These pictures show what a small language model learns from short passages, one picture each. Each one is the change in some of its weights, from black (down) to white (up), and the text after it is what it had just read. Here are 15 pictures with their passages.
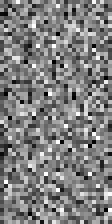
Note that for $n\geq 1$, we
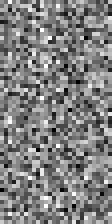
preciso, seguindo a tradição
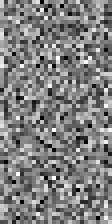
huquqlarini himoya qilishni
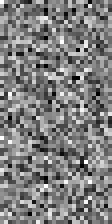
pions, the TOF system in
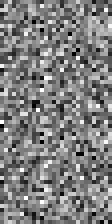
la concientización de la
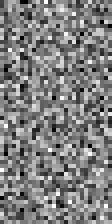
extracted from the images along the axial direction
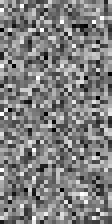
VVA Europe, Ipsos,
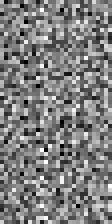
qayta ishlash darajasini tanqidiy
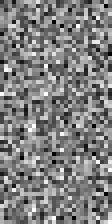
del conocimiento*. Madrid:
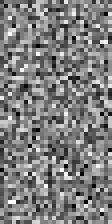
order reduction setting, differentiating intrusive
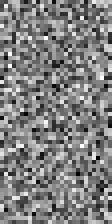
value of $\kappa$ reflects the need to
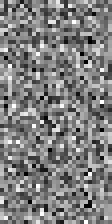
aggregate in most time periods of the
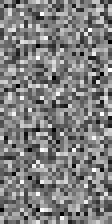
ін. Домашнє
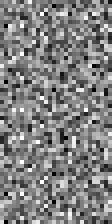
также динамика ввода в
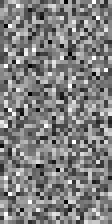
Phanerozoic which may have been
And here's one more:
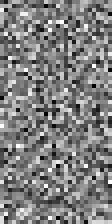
these blobs is no larger than the
